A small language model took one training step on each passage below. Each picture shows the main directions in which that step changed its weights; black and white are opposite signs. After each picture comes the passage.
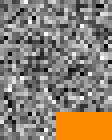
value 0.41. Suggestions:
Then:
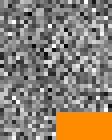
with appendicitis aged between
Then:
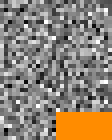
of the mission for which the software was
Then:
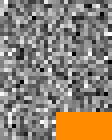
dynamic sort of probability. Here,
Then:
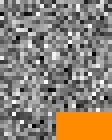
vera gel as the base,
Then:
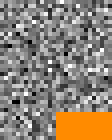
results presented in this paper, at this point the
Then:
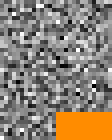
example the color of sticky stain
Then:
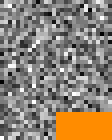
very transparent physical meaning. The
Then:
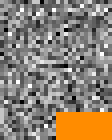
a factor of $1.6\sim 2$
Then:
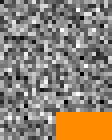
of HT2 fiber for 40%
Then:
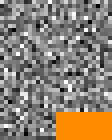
more funds should be allocated to
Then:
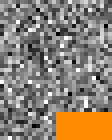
When calculating the trade-off between
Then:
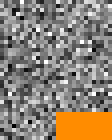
seeing to it that students acquire the
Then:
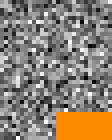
} \caption{Confetti of
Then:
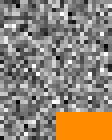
transition. This experimental observation is
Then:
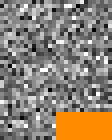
indicated by the purple bars on the
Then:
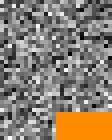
decrease is here associated to an
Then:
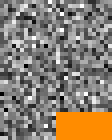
streams and their contributions to
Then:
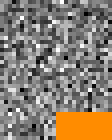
approval was obtained from the Department of
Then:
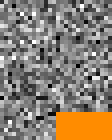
(b) tablets. **fig.
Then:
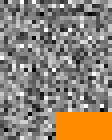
ordering (see text for details). The
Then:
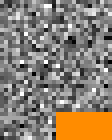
black dashed lines) and
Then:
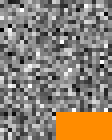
obtain the weight (w2). The difference
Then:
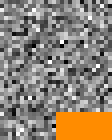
this letter, we demonstrate the
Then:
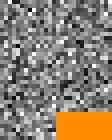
distances are ideally estimated
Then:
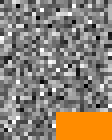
We've met with her on her first
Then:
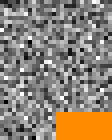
magnetometry has been reported to
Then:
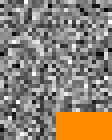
with that in the dilute system. With
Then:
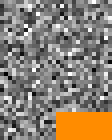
$a_u \otimes b_u$
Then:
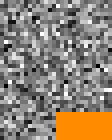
is sensitive to the propagation strategy.
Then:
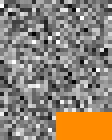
who cannot undergo radical
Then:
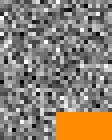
two-dimensional Liouville
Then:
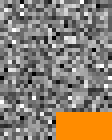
as the hepatic tumors from computed
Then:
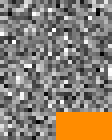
that possible via an ordinary
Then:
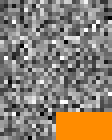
investigate the current state of Red Data
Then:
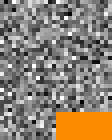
T.K. supervised the work and
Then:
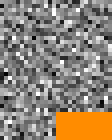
for allowing me to conduct this study and
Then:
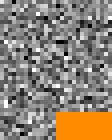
a glass substrate and allowed to
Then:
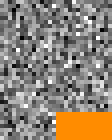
We believe that optimizations in the
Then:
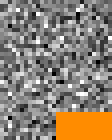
a kind of its epicenter is
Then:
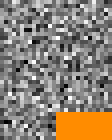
FPNs and strengthening
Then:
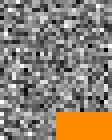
be specified in terms of a minimal
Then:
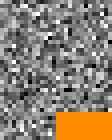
article, but we can use constraints on
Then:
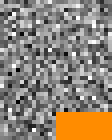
two consecutive tunnelling in
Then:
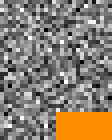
address this larger difference to the
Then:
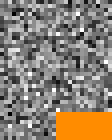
when the cost of losing is
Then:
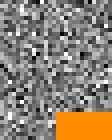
Indeed it is well accepted that
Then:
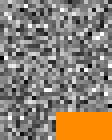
folding force of the first fold
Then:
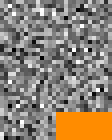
models, but these are rarely a cause
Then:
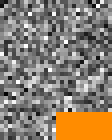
these terms, the crossover temperature
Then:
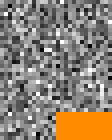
in place of the multilateral
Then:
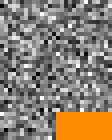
gives the electric field in terms of the solution
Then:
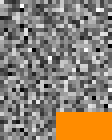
processes admitting exponential moments
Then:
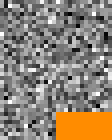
a traction on a *UD*
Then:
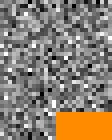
need for early screening per
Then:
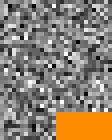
stellar masses. The light error
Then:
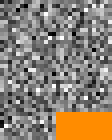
fully self-consistent
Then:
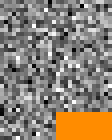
following table we give a set of possible values
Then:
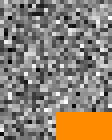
of the future. Skepticism and
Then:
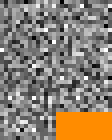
theory of turbulence conventionally used
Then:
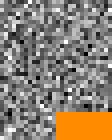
have the same relative strengths as
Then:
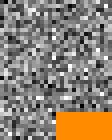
M. as a modern narrator,
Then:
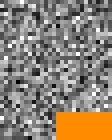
to an average increase of about 1.5
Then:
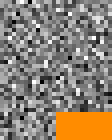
could move to different varieties in the
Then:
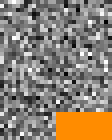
that in panel (a), only about
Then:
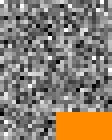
new highly nonlocal density functionals
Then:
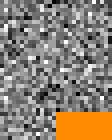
number of employees compared to the
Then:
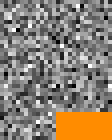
and 0.90 (June) in the
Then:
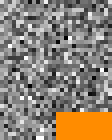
by integrating out heavy mediators.
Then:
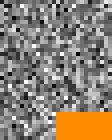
exactly canceled out,
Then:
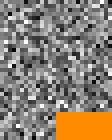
. \end{align} Here $\Delta
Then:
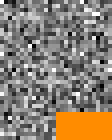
- ✓ Do you
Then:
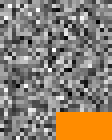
and better conceptual understanding.
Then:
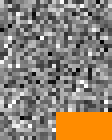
diagnosed with endometrioid
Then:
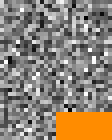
gear reduction stages, allowing
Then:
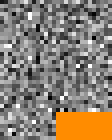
it is not clear to what extent these
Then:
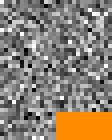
N rim. The fourth region in the
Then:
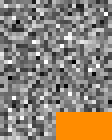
method, the loss of bromine due to
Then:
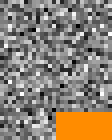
include the signature of modes with very
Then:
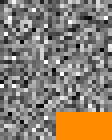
${\cal G}$ has a subgraph
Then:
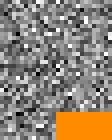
SU(3). In this work, we show
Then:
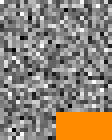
modelling and retrofitting of
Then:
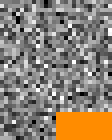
leads them to resort almost
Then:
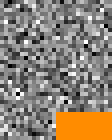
or pre-quasar plasma
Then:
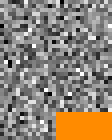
the image. In this image, the edge
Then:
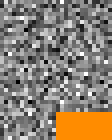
effect of charge traps is incorporated
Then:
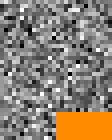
and decomposed with theoretical
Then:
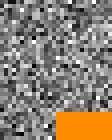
is presented that allows one to read
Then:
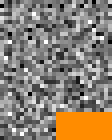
studied how the covariance changes if
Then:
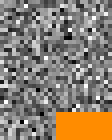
(MD) simulations, the mechanism has
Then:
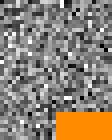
into free space given by $2 \gamma
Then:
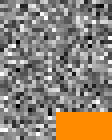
mean preoperative (ECD) in
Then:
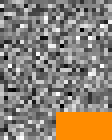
the overall situation of national and
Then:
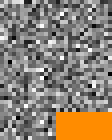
this case. An on-site element
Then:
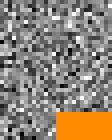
people do not compare or look for
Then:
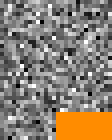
propagator Eq.~(\ref{eq13}),
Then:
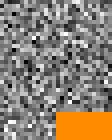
is a major concern for
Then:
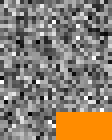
other community members. Alternatively,
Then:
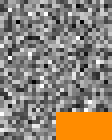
Among younger generations, this process
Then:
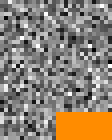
to identify its causes. One of
